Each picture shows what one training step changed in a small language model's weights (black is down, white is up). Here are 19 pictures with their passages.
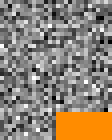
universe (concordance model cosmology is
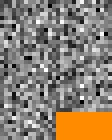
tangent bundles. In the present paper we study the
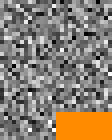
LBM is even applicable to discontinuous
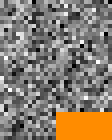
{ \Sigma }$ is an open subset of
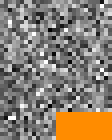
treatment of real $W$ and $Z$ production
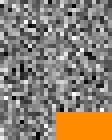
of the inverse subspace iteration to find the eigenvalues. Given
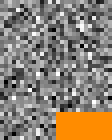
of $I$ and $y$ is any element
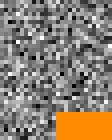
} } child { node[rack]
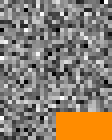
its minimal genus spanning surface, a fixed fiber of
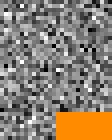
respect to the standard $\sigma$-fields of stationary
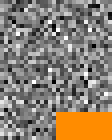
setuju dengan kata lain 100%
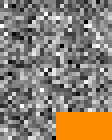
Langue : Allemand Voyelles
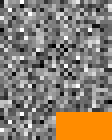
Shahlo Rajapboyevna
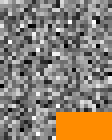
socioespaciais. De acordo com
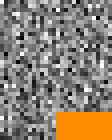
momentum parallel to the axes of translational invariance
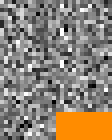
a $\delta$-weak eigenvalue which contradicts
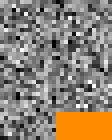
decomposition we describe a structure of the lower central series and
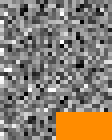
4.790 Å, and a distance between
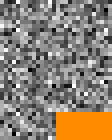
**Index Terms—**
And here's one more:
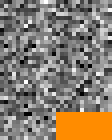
zu den DIN18300-Klassen
